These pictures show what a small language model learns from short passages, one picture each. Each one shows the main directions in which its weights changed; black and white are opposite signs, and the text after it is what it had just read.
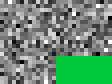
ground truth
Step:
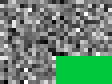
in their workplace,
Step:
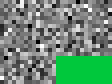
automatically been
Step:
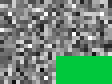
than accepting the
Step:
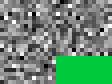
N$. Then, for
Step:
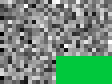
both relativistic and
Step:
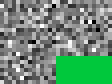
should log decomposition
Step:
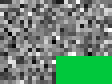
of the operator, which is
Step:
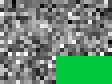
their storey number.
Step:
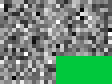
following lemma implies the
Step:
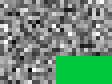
big obstacle
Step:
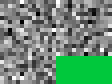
this is not due to
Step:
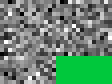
significant correlations were found
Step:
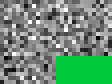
rates for reversible
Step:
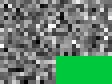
data range? These
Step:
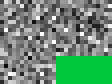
northern part of
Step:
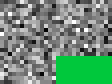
measures we refer to
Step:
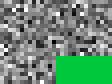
needs to be done
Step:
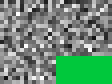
exploited by
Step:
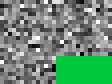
the age of three,
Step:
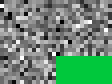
packages, all
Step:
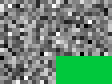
scheme, we
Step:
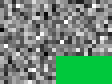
quality of images is
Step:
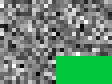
face massive
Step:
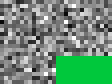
a direct result of a theorem
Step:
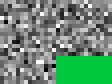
$\bar j$ as
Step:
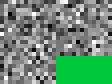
method also in the setting
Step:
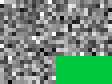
OM within these systems
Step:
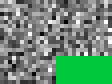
influence functions.
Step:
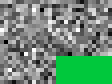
the concentration, C
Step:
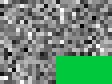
inclination of the
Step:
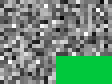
possible unequivalent
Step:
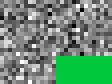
finite. Do there exist
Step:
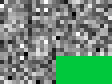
request form. 1.
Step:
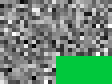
the first increase in the
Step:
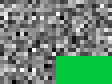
on $\D$ by the
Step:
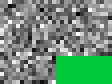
Ce activated
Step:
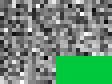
study metadata or
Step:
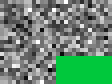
relationships in
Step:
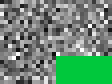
of kernel function
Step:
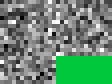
One deduces
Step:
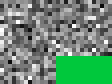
Measures on
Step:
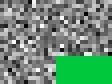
and as further example of
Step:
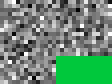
international level, which
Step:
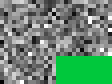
either on the
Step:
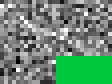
in the sense that
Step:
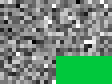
that of the original
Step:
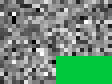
constitutes a
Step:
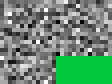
when applied in
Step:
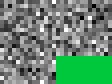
a given event. In
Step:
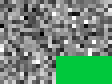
\rangle\rangle & =
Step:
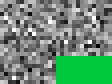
then one of $C$
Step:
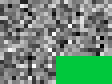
which are sufficient to
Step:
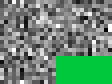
fitness. To
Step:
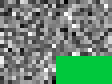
original variables with
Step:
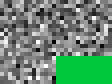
total cross section.
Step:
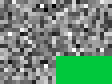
which is not nearly
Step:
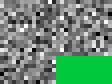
this number. There
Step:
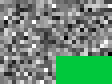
$\theta_1$ that
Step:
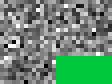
was another factor and
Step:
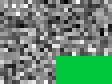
orientation had
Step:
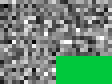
mechanism for a
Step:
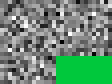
account again.
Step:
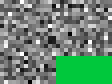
end in a small disc
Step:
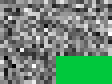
is no pairwise
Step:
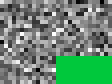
under saving,
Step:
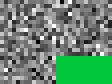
the Faculty of
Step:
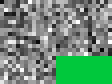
describing the data for the
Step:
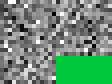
positions of all
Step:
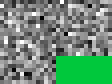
\}$ visited
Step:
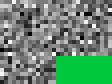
usage of mineral
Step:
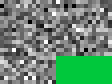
feedback vertex
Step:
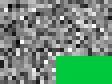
emerged). The
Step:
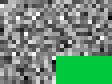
data only and from the
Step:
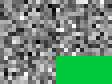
in-air generated
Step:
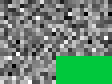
to students and their
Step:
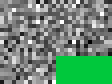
of the parents
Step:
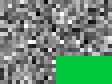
this solution are of the form
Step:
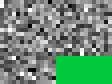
treatments and year
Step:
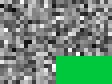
be a family
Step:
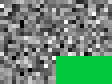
the same inequality as
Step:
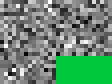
matters and show
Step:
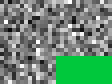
permitted to
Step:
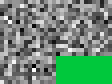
and $T_i
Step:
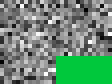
as a doublet
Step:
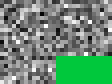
needed Gentle
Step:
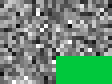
circles) in the
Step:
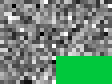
refers to the word
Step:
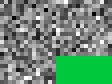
identified with \bea
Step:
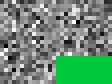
$\Delta F$ the
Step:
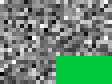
Squared mass
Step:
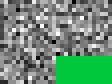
filtering allows
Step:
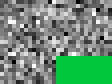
the Appendix.
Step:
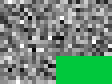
might be considered to
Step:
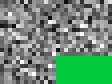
a main concert
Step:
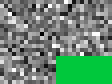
simulation as a testing
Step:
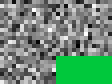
idea in solving the
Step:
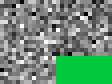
Ising chain with a
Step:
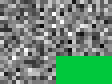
once EURO
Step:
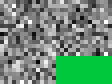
modern IMUs
